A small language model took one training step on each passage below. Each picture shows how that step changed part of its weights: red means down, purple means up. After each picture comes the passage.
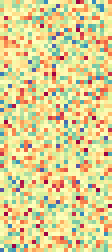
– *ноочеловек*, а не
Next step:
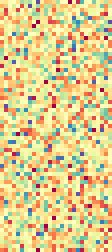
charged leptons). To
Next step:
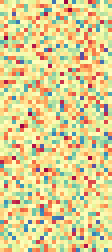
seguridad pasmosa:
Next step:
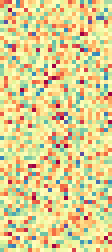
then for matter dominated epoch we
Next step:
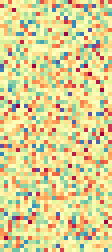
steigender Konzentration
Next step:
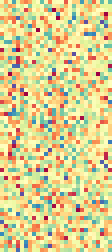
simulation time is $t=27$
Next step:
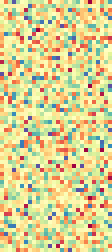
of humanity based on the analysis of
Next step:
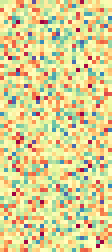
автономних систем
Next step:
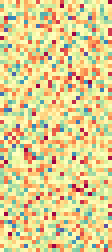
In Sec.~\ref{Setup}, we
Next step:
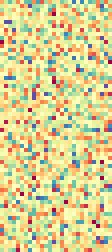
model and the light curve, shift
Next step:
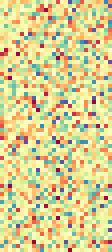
Супрунова; концепция
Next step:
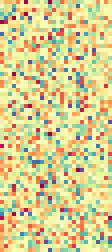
suatu masalah hukum
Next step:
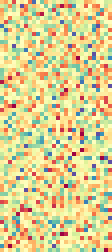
1\}$, which can be realized in
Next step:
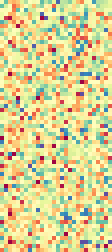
**співголова** -
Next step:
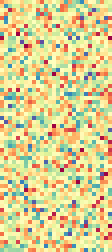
that is robust with respect to all
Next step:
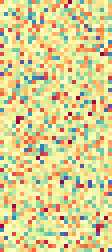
of dump blast furnace
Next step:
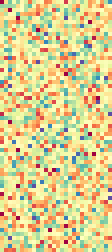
coordinate system in meters since the
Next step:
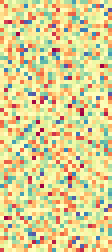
} \) we obtain a map
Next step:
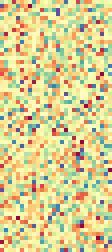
functionalities \cite{2023Lang,
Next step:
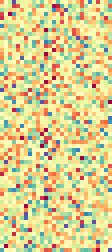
in Table 1. It has a
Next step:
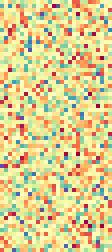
Yuldashev Iqtisodiy
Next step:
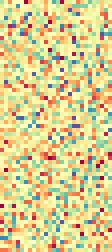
ularga beriladigan
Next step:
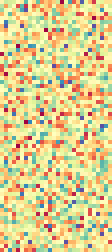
scaling in basis size},\
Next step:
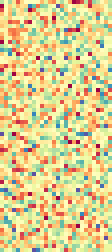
И СПОРТУ.
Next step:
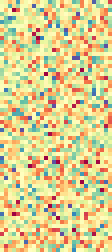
by the numerical calculations of
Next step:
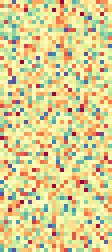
large surface area of approximately
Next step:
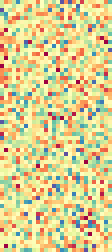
exclude padded positions,
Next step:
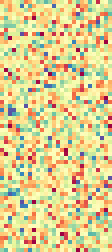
different assignments are shown in Table
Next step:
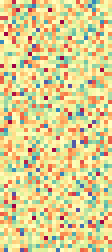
menempati posisi lebih
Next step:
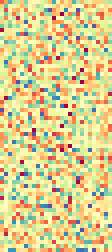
most simple case. One may transform the
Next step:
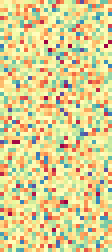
inovadora, ou seja,
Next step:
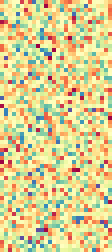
Gazetecilik meslek
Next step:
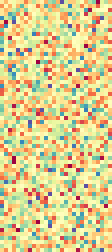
de maneira alinhada, os
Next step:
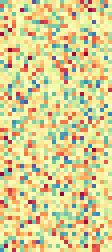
dependência emocional em mulheres,
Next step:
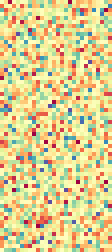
individual features, and material
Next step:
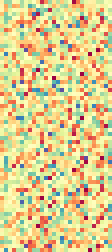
AI FRATI DEL
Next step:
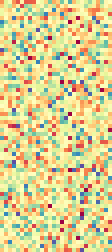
their preferred directions of motion.
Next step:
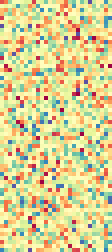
depends upon how the complex
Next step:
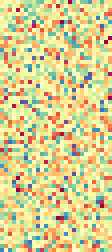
most signals exhibit contributions
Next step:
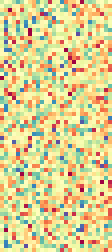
planetesimals. Once this
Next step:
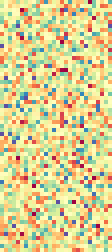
\caption{Summary of the obtained
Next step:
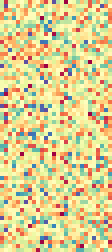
тепловых потерь в
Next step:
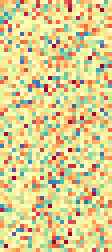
bilan qoplangan, bu
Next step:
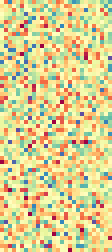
$\sclgth$ i $\reff$
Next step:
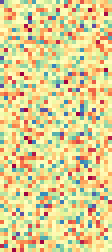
brasileira. Inicialmente,
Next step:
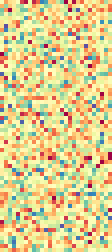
principles in teacher
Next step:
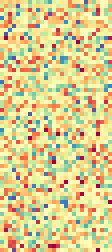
the theoretical errors calculated for
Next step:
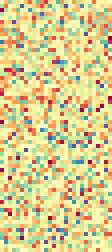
weit stärker bei den
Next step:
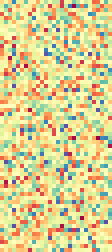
keyingi kuchli va
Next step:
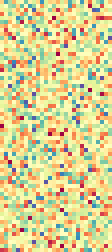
proper time $\t$, that happens to
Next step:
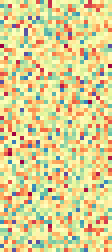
not allow to capture the twisting
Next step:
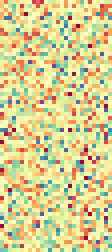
индивидуал таълим
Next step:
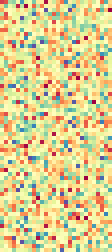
from MDI and KP, as in
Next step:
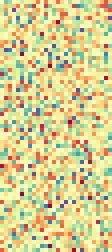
12 million nafardan
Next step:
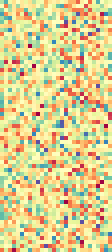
ontológica e ética que
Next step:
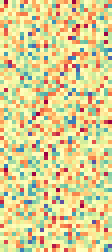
revised map based on 10
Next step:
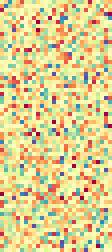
CAS Key Laboratory of
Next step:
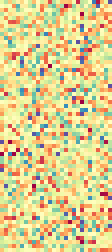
metas. - Finalizar o
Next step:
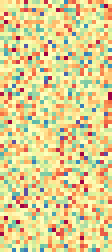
we formulated the problem of 3D image
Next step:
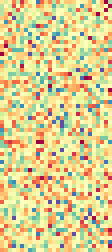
семейства *Pinaceae*
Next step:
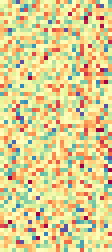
and easy access for this population
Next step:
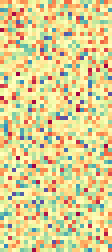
is observed in two filters: one
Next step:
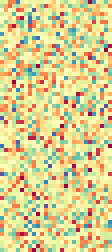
fikrlash va zamonaviylik
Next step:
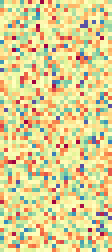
no intuito de realizarem
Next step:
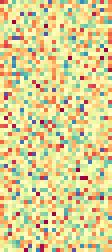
environment or associatively.
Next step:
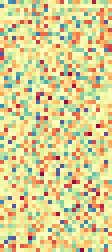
Sets Im vierten Bereich
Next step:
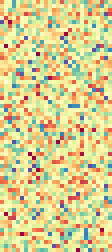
to be adopted at the boundary. We
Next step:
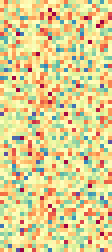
primera vez, medidas de
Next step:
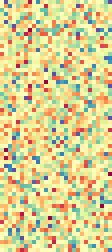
the Russian Vladimir
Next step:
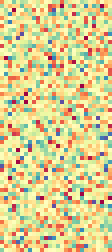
we compute $V$ with many different
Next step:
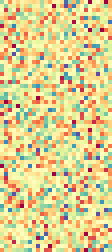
Motiv - faoliyatning
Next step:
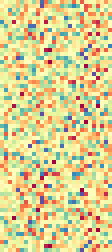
ham bir xil xabarlar
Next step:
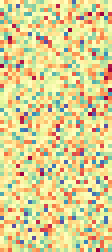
orbital range partially located
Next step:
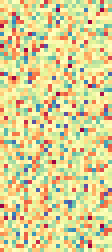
stanie prawnym.
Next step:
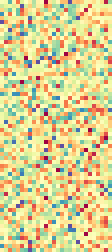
cureyê xasî xwe
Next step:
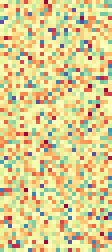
до землі. Він
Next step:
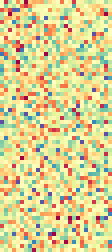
las piedras de la zona central
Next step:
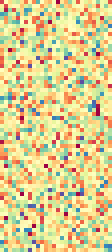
segmentation of a micelle point
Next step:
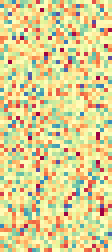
può intravedere il
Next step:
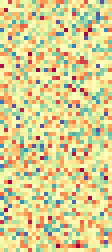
administrative*, Thèse,
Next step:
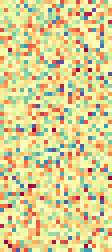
\textit{locations}, and
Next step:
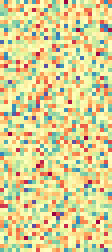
di Arezzo, ora
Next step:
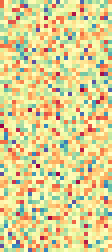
the inference still remains to
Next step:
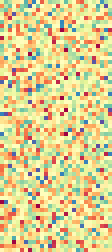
necessidade de uma boa gestão
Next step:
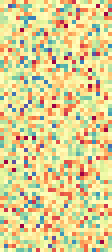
showed that sleep midpoint was
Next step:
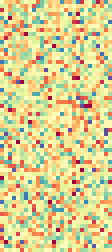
\citenamefont {McGuinness},
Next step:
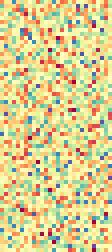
suara semua Kecamatan
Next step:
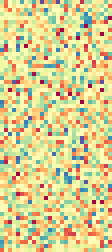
tributario», Registro
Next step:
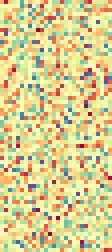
from 75~nm and so on.
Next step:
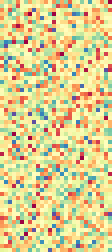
baseline for each curve. At
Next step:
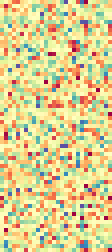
Nucl. Inst. Meth.
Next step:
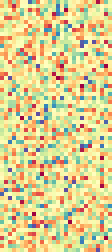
КМ ограничено
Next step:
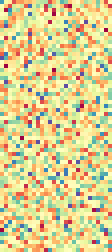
la necesidad de *fomentar una
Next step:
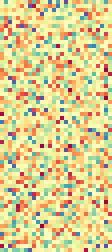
может помочь в
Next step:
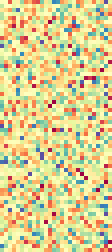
8. 4. Navruzov A.
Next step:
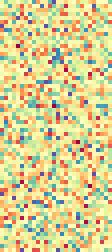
A filosofia é um trabalho
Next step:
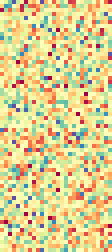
“Vulnerability modelling for
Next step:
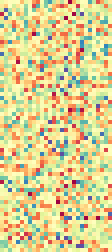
среда. Keywords:
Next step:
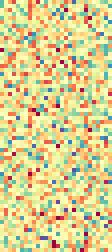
Vergata'' (XXXI PhD
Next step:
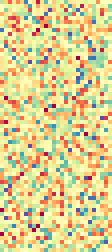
*Fig 6 The proportion of the models'
